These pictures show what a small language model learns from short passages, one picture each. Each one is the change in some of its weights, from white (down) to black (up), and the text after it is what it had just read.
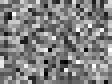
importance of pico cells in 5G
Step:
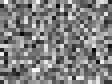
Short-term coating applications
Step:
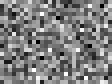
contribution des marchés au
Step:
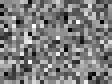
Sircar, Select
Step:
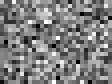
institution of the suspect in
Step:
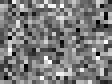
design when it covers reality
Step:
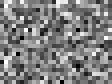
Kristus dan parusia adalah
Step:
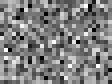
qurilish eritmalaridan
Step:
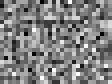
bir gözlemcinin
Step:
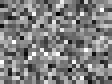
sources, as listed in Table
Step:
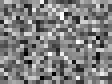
integrate, or reconfigure operational
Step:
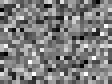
que mejora la vida de los
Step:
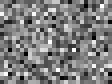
As shown in table -2 periodic
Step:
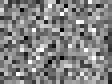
agrees with the previously reported order for
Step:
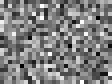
een variabele bonus
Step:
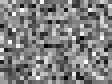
large language models handle aspect-level
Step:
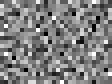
THE EDITORIAL
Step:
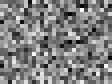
bronsted acid sites of
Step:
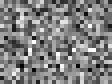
(2023). Peculiarities
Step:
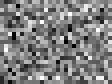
randomly selected and screened; 17
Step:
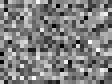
vital objects, and state safety,
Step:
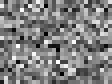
и агрессивность.
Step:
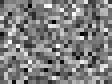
Growth Regulation*, 37:
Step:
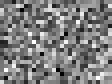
within each country and region, as they
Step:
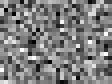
desde estadios precoces,
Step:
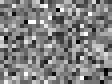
cool the water. Then use the
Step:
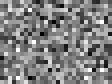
resistance but can still degrade under
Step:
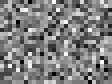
вітає свого
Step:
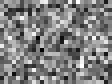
shared to the consortium in
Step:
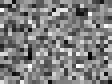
right kind of a person, better
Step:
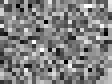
networks with varied participants and dynamic
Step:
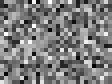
учун жером К.
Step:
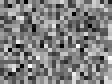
forman parte de proteínas y
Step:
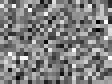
fase de ocupación de la
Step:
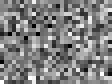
(BC) dataset, the highest
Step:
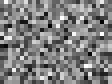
the best option for strain measurement on
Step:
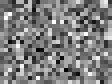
yillarda paremiyalar
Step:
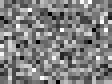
outcomes. As presented below, the study
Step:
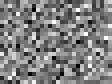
jismoniy sifatlar deb
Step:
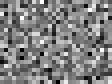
City of Vadodara,
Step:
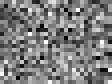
was aimed at extracting extracts
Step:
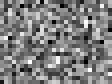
leksikografiyaning yangi
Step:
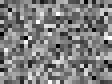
para água de chuva
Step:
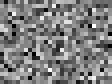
foreign commerce; or*
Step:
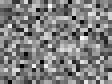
5+ in English and maths
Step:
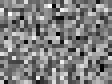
the level of formation of communicative skills
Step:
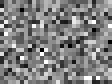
transfusions, treatment
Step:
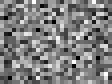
seem to have even more
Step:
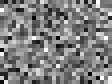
the CMMI-SR
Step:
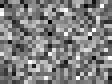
in Scicli and Capo
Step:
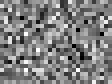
forma contínua. Nessa perspectiva
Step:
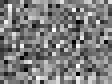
contraction of diaphragm
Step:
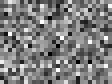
among their peers and the society at
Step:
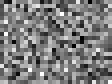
selected number of hydropower plant
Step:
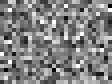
upgrade message, and information of
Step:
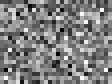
during their R&D phase. The
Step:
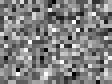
a physical separation technique conducted in the
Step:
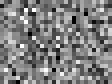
cold subsonic jet
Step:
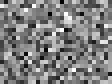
рогатый скот,
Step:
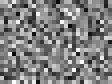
Финансовое право:
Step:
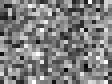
in multiple contexts because different groups did
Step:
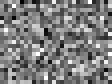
com os países da América
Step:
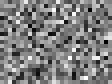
milliy ta'lim universiteti
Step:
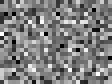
- iii) Individual
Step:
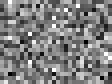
data to sound mod-
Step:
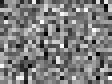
impact positif sur la complexité
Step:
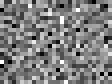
of provinces and obtain additional tasks
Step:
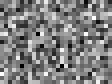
also explained by the mesoporous
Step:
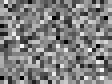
general have lower socioeconomic
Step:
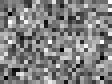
aloqalariga doir
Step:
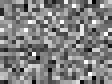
safe return to sport //
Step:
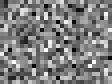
– Dureno, Lago
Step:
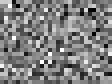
between debt financing and
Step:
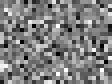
інших заходів, що
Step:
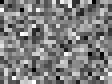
Developed Software Tools
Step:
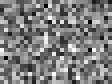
قطعات در صنعت
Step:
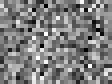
Pós-Graduação em
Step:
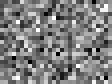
um, hoje dotado de
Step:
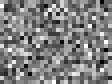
dream world experienced by a European
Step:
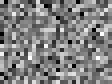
Civile Corso di
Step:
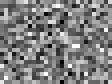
of this study has been focused on
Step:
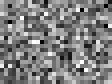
sugarcane productions. The
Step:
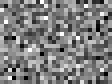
has been useful for the phase
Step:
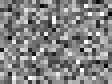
is no need to use the notion
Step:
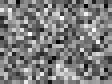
of a deeper oil color at
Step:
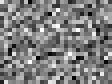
lozim. Demak, maktabda
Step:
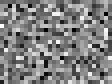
studied and considered with adequate assessment strategies
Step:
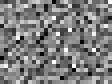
новых механизмов,
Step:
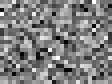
eclesiástica puede
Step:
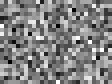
products. Finally this article also tries
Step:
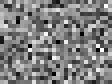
on a subset of training data to
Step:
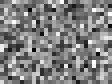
parallel some Islamist movements that
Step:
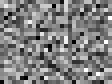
there is a blue footer
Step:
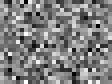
Age (years)
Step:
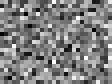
comparative religious dialogue at the
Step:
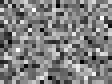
Subjects) (Resolution
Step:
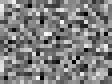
olarak değerlendirilerek
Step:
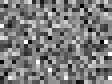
agriculture, Gender equity,
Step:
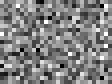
the one of the unstrained
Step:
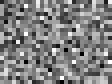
Устенко А. О.,
